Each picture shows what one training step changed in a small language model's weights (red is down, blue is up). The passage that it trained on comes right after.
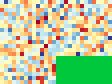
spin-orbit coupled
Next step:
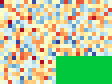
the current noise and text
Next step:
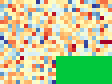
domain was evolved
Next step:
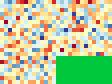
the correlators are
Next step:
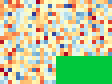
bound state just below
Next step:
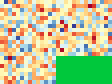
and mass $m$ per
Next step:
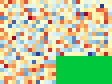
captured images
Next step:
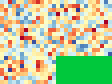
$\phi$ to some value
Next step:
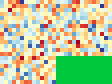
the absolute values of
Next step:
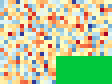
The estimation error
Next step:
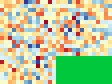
that appear in the sum
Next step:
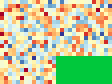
maximum value of the
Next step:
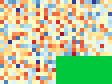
IAPP has been
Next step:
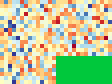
Arctic and
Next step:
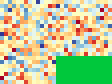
grown aligned
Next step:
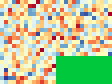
modification enables an
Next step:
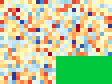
the NW knot is
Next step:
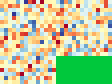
same mass and lies at
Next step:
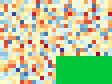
2 a more general map
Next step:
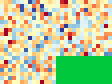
When regularized
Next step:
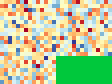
the integrand in
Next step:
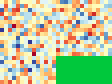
exposed to the UV
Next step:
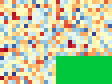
resonance formation.
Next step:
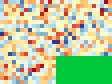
modes involve pure
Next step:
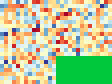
For all the basis
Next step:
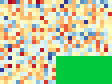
feature is strongly characteristic
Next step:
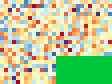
when the Sun ray
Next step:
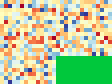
details of our
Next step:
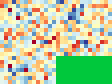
Fig. 2) that
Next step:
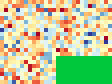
theory for the scattering
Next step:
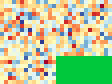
that in the case of
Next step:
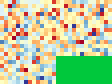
atomic limit, the
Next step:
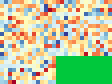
shall ignore this
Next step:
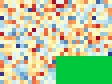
analytical models related to
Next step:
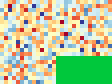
the bilayer.}
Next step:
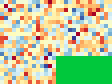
on TPI unless
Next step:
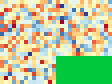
results. In the following
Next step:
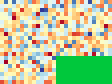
risks of weak
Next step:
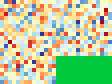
$k_b$ and
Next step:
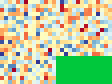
applicable occurs when
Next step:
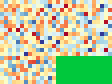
phase reduction, the
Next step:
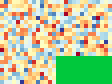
because statistically significant
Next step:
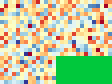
flat fielding,
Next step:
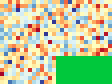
and hence the time
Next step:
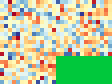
our software on
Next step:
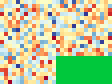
Reynolds and
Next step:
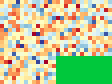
isola structure, further
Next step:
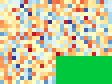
and Woerdman
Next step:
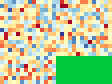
In supervised
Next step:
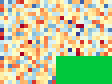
the local minimum determines
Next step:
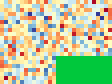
order develops.
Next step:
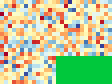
of the planet and
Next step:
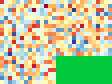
toward fainter
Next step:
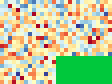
geomagnetic storm
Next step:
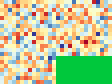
$E_D$ further
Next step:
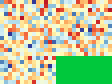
configuration with
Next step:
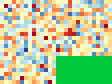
effect \citep[see
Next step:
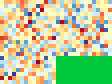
contours for
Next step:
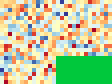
PLL gains
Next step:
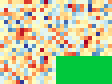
some $F_s$
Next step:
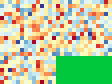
unit of $P$
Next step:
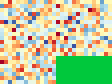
for example Ref.
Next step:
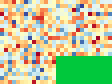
external eye
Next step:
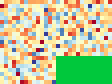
Model M3 uses
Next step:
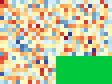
to obtain the result shown in
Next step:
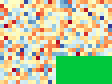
system in search of the
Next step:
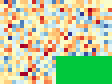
communication and result
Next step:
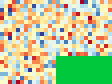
*J. Solid
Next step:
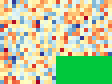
| | tomato
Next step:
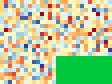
remnants are
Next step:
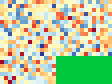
according to Eq.
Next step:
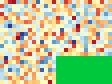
in myriad
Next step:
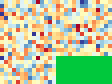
be written in
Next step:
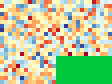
via the lower dot
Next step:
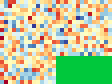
of electromagnetic
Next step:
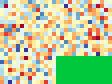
pairs of tracks
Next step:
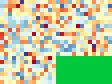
operator, its expected values of
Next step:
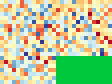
rotation, in our case
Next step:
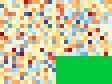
of the system feeds
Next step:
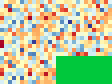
narrow central region
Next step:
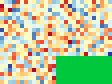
than in Figure 5c.
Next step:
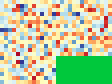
lucky to
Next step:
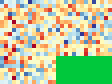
been proposed and analyzed
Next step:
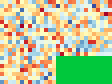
of the transport current
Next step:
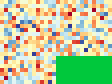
distribution of $\Phi$ is
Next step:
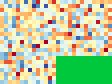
few stars in this
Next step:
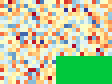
cyclic code of
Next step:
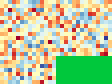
of new bosons
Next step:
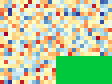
\quad \text{ }
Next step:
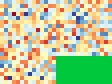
to be consistent with the
